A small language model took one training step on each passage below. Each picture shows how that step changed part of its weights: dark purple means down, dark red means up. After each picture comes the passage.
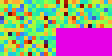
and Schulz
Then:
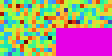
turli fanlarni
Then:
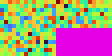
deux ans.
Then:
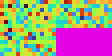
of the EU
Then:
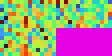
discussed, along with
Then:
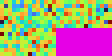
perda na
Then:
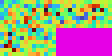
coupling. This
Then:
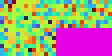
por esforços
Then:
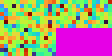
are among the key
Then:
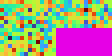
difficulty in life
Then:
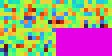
Rev.\ Lett.}
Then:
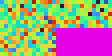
future professional functions.
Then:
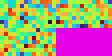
among group of
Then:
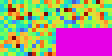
We collected Harry
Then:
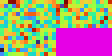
of UED is
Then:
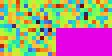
is much larger than
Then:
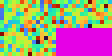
análisis en la
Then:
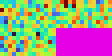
that Trait
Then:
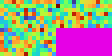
of proper length
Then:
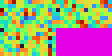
of two partial functions
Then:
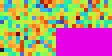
who modelled
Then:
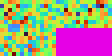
coefficients, as well
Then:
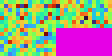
densos e
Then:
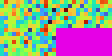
for use in the
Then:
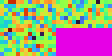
of the recent research
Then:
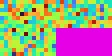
paper is as
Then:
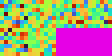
power constraints,
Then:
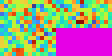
the use of
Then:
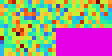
of every technique
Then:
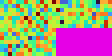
likely that men contribute
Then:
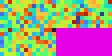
the three different
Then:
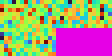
broadly reproduce
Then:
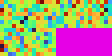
attacks result
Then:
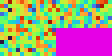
by the dark energy
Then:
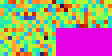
of Rampah
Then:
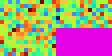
se limitan al
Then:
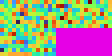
effective treatment methods.
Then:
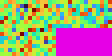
at industrial scales is
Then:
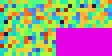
that the further development
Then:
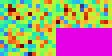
We consider the same
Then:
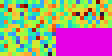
Table 7 provides
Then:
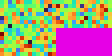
fluxos de
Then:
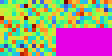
of her demise
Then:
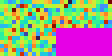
The commonest
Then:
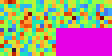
and, therefore,
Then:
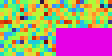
high mortality
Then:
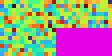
are at a first
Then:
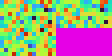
after running
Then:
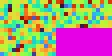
been proven useful
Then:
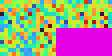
the Subana
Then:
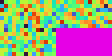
promotes social
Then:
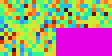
E OS
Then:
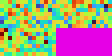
to find a suitable
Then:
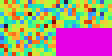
Found that
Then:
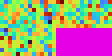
half the magnetic unit
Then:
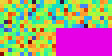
mentioning that when
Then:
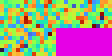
be explained by the
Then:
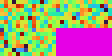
digital responsibility,
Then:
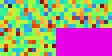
dengan baik
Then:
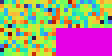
pressure induced by
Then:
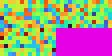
articles from those
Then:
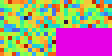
de agentes de
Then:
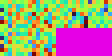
сарфи ва
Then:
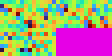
их практические
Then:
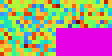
the distribution of
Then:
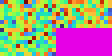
al mismo
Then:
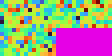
torno dessa
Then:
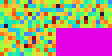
Fusion of
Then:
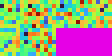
shaded box
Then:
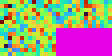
operators. In
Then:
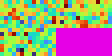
New York
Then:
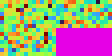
ratings for
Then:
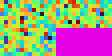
tiga hal yang
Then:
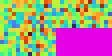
interest in the
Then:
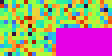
prediction performance or not
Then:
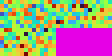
the extreme
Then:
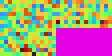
the characteristics of effective
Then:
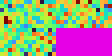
a natural extension
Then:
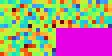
The importance of
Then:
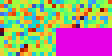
the extent,
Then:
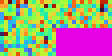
quantum disorder systems
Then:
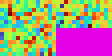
we describe the
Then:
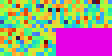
to check whether the
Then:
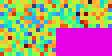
the inclusion of
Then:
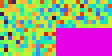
o bem do
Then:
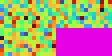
к жизни
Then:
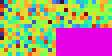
Note that the input
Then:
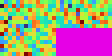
concludes that
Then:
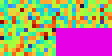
підходу до
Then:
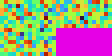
and Management Department,
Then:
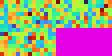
is the general integral
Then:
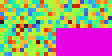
communicate with
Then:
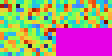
declines with
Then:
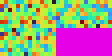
on three cancer
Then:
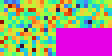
(left) and
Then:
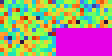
with all possible total
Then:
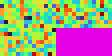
{In particular,}
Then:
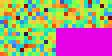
Academy of
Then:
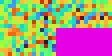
total pain
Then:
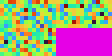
of these children.
